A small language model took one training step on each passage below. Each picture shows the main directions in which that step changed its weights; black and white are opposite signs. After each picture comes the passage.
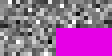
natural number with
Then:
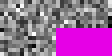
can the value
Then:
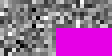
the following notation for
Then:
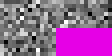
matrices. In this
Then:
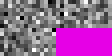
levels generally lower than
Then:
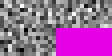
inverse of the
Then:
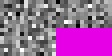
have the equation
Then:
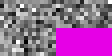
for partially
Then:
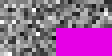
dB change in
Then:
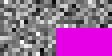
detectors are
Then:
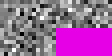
is useful for the
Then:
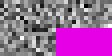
matrix of the surface
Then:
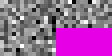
height 12pt}\\
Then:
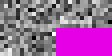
low cost area in
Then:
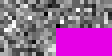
art, conducting
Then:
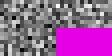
of the sampling
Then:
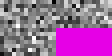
these new information.
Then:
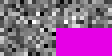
$\Omega$ can
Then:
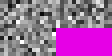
different concerning
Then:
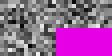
each scheme and hyper
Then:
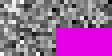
and so:
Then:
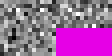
and University hospital
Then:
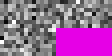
study, the presence
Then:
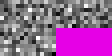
case of the double
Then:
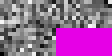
than in definition
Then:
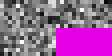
such practices are not
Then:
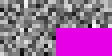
the western
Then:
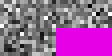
are found at
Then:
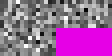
biology teachers in
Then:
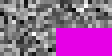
and the knowledge
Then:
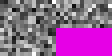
an isotropic direct
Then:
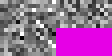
N^- \otimes
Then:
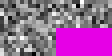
the following in a
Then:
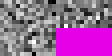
integration or sampling methods
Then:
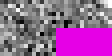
it can enhance these
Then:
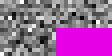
that could be employed
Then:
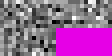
systemic conditions.
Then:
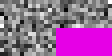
in the weft
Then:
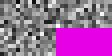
twists of the
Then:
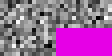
different connectivity.
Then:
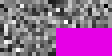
experience of foreign
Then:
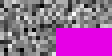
state of the
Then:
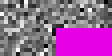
the validation
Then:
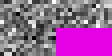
, $$ since
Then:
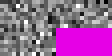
researcher using technical
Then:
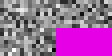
will never,
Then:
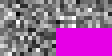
physical processes. It
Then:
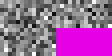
are low, the
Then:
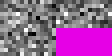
We now continue the
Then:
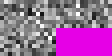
$u \in
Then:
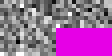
receive preferential
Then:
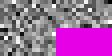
change if adjusting
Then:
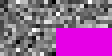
context of the error
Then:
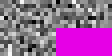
to build a
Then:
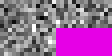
HT in
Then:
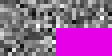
are essential for adaptive
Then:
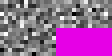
the estimated total
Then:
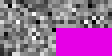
same chemical environment.
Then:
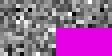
as pointed out
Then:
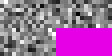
cover is not
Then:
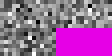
cells. To analyze
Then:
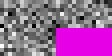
batch system.
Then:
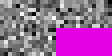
power while leadership
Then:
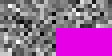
it appears that the
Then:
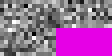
Moreover, of
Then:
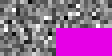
\) such that
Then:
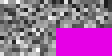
poetic language enables
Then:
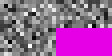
lands, and
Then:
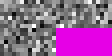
that can be easily
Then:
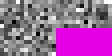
Then by Lemma
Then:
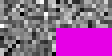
requested SID
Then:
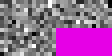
not available to the
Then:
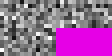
of the more recent
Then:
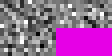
should create a learning
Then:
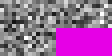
Here, whenever
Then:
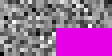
responsible, into the
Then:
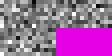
as described above,
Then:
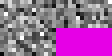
conscious experience
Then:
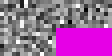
the case of normal
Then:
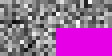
Here the terms
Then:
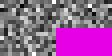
what is socially
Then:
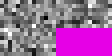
elementary properties of model
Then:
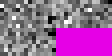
structures of these compounds
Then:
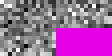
be determined later.
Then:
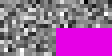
solution when the
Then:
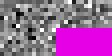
with harmonic
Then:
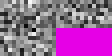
at least after the
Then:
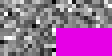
process is governed
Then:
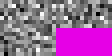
a parametric
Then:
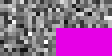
started, the first
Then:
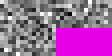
Artin de
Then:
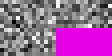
Thus, an
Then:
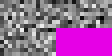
that we denote by
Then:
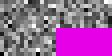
confluent forms
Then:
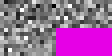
a priori error estimate
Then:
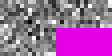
four types of
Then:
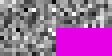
obtain is bounded follows
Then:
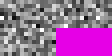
award for solving
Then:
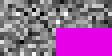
We assume the optical
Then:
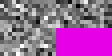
vector fields on the
